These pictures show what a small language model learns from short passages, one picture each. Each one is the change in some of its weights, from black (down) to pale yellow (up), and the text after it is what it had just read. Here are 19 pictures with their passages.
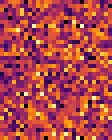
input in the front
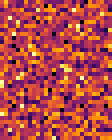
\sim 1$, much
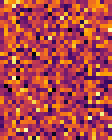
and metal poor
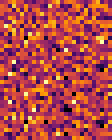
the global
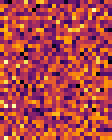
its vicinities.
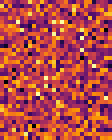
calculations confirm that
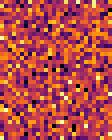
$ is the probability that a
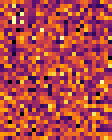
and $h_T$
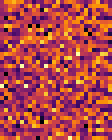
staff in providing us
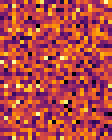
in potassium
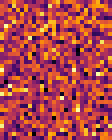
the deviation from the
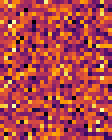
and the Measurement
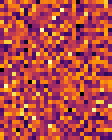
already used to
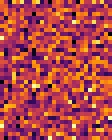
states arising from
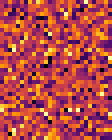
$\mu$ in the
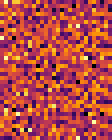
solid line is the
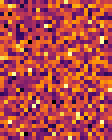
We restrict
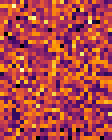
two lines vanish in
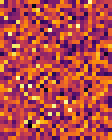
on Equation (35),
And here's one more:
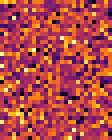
at least 5 bands
